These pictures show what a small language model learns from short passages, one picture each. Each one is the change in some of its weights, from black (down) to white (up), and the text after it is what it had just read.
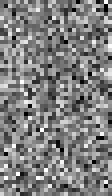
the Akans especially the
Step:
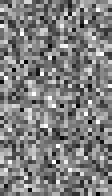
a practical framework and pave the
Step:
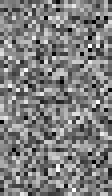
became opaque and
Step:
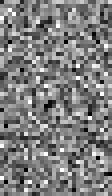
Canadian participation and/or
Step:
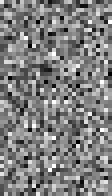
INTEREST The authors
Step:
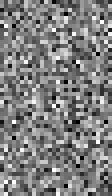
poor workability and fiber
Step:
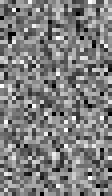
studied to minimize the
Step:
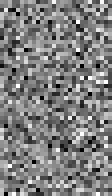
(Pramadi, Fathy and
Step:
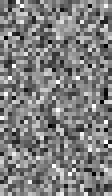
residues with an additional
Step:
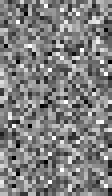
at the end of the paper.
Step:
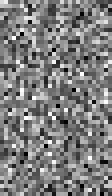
the political process in your case
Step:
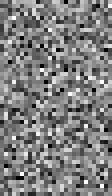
functions of modern AI algorithms
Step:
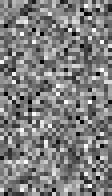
hydrogenerator. The proposed
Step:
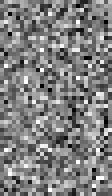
BER as function of SNR for
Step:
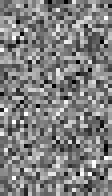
of growth inhibition with mean
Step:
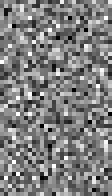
reward policy, it is also
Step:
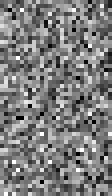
the year as the end of 2018,
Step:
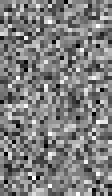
major fields of knowledge. The
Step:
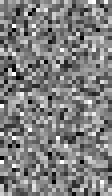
Electronics Engineering from
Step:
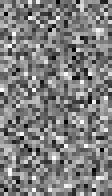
ways to address the problem of
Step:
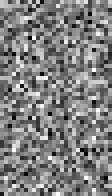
is implemented with parsing expression
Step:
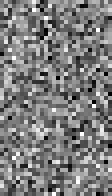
transformability (n=16)
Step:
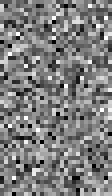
their food decreases, leading
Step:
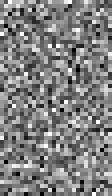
response for each item:
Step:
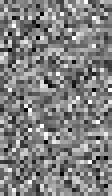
samples in the deep learning domain and
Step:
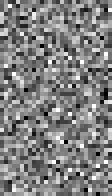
tasks, and individual learning with a
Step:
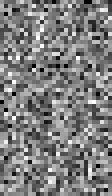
a lot, but gradually
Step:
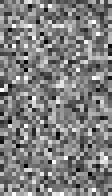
region. Using purposive
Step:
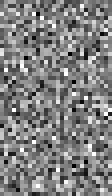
difference between another two parameter
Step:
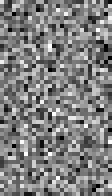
hyphae population. At
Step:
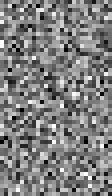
services which discourages adoption
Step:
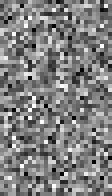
the registered features to identify
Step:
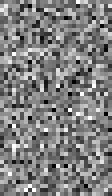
of the spider family
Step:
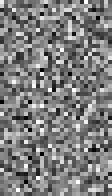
patients counselled were 900.
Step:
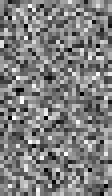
sustainable development goal/s.
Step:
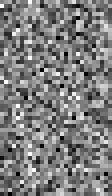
ill patients.³ The
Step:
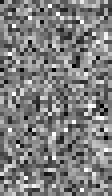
"An Improved Face
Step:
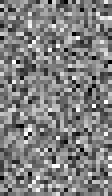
assistance from the library
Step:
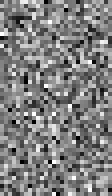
burden and growth dynamics
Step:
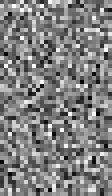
is given under my text on
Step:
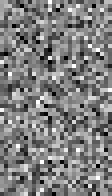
II. MATERIALS
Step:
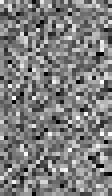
Aleem Khan, A.,
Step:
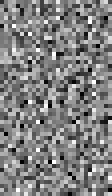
of widening across all sections
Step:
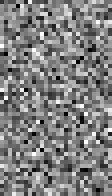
accomplished by using
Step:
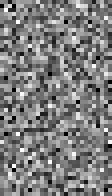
implementation, what was the students' school level
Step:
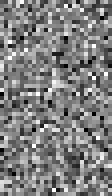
fifth capability pillar
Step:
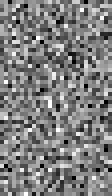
report were conducted jointly
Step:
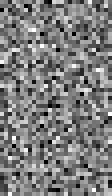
density of the second population was
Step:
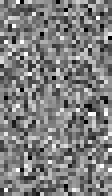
reflect, isolate
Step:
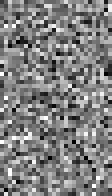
section for the ease of
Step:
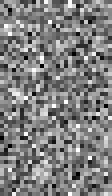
of the device are improved by
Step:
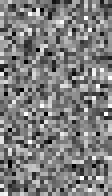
Economic Zone in 1980,
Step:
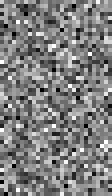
final manuscript.
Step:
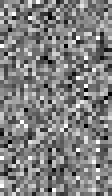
SMES in Malaysia.
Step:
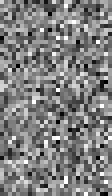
(CMB). The primary
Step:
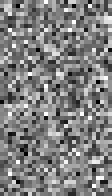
in both systems. The use of
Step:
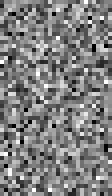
availability of public transportation
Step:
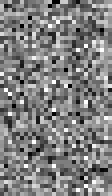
PART OF THE
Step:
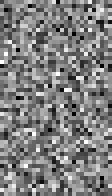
V applied to the collecting
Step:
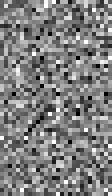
and OoO specimens, are
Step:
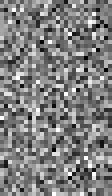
DG Placement Va
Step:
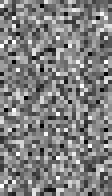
hybrid energy storage
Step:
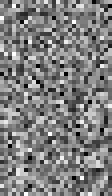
Figure 7b Histological aspect of
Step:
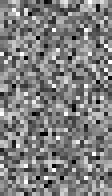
Article Info Article
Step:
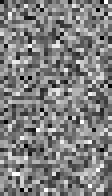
to eliminate certain
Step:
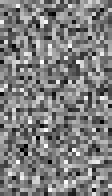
requirements. Certain amount of
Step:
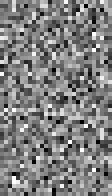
adhesive cementation under
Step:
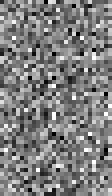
does not always coincide with
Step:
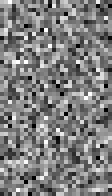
detection. The former evaluates
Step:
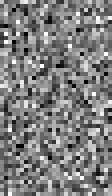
to the urethra. These
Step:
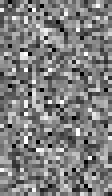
labs used for the simulation of
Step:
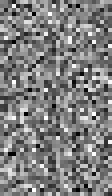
differed significantly between the two
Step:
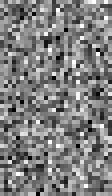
triceps brachial) are important
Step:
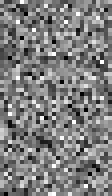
no. R13 TOTAL
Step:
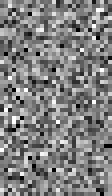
left-hand panel of
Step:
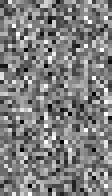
Sivas, Turkey The
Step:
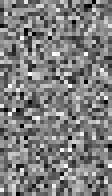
one main limitation to our study:
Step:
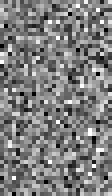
Causes of female
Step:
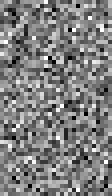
including the production of feedstock and
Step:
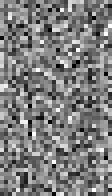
our study population.¹²
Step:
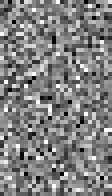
multiple variables to determine significance using
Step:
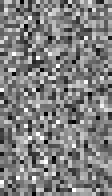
displays grain sizes in
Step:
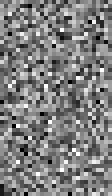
conditions. The application of smart
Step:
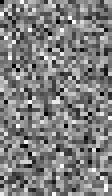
to satisfy basic and
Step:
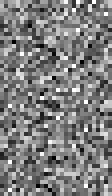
Ortiz (MD,
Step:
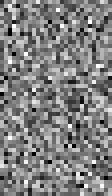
fluidity** of each
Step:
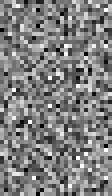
as one of the most important concepts
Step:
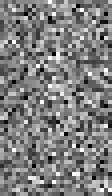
governor (*wali*)
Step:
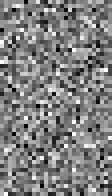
bold to say, though,
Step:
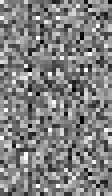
experiments were conducted using
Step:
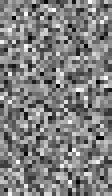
on the participants. After each
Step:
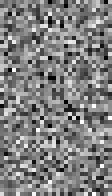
without removing the crystal
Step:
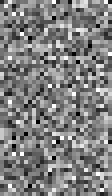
considered the ICT and IoT system
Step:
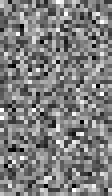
coast of New England in
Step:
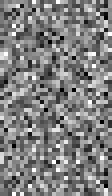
to the phenolic group in
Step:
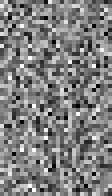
adjusting the size of the
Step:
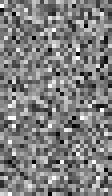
cellular core and at least one
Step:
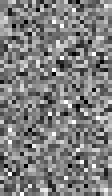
of IT application in the
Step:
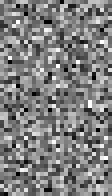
numerical heat transfer. He
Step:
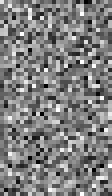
results of this study is on average higher
